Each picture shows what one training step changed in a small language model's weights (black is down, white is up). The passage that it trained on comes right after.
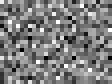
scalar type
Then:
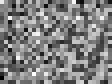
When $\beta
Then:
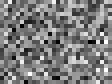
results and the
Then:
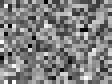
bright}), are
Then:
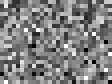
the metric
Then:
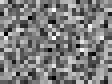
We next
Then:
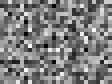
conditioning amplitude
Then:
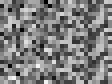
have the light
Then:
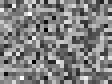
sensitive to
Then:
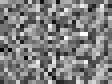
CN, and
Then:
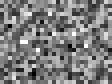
used at optical
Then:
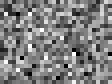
involved were
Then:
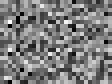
panel top
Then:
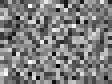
they comprise
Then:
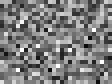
this paper, we
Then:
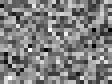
only radial
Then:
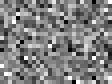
atom, we
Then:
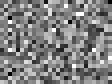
adopted in
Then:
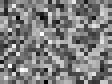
length at
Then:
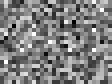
the user using
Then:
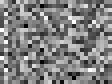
respectively and we have
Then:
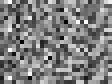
paths that
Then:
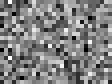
quarter of
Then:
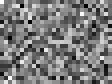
properties might
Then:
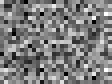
local maxima
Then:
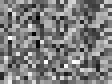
expression for the
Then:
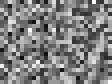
in existing
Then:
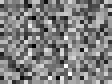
bound states.
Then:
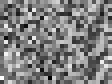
are not possible to
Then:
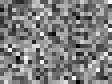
whether a
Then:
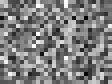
The polaron
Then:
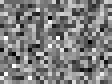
mass of a
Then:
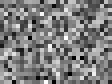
function can be
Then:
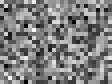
then it represents
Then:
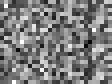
the fact that the
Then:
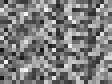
mainly by
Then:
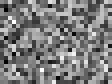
is created
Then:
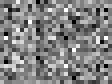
such that, for
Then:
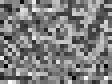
is that it
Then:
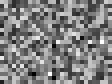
the phase signal
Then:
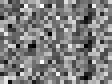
The different points correspond
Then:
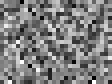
we have to
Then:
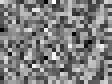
with the result
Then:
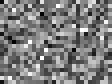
borders which
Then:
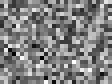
the light of its
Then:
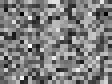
agreement is
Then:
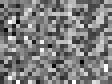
spread over
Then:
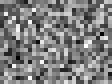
produce a
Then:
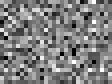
and therefore it
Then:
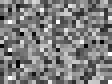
give similar values
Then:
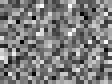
\vdots \\
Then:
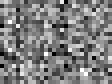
almost an
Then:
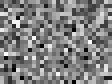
$B$ are
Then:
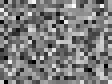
redshift of
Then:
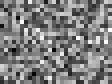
terms of coverage
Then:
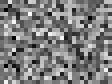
quark are
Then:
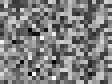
the singular
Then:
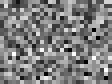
the selection function
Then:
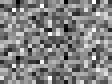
a singularity
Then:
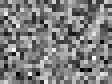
of increasing system
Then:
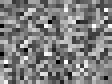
one loop
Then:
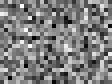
functions. Up
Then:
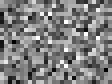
FOV based
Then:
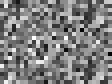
the log
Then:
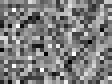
sum of two
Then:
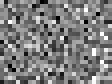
slab and
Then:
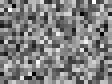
Interaction of
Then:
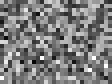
it reaches
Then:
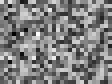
for many
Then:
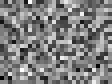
important in the
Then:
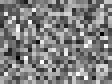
produce a similar
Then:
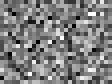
gas used. The
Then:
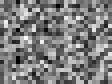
around since the
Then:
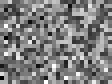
are labeled
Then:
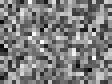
in the bug
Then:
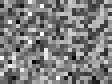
rates for
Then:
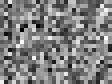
note that the
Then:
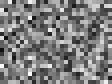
issues are
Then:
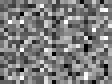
most interesting properties
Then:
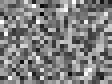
the subset
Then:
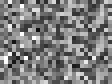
to match the
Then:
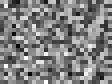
the average error rate
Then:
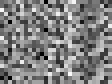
matrix, and
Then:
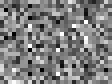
lattice is
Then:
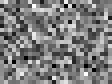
is always
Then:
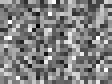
including the
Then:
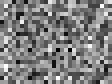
details of the
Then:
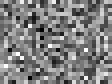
dependence of the
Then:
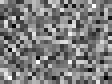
is larger, there
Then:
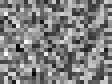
of each point
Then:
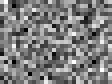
all the 3D
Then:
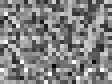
of the random
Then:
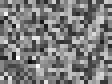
of the network
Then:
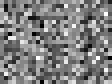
ratios for the
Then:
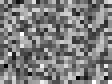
to one arm
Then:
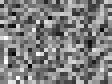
surface of the
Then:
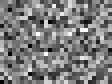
bright KK
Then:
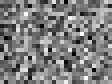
envelope due
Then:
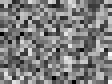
this correspondence there
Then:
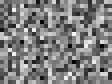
between the observed
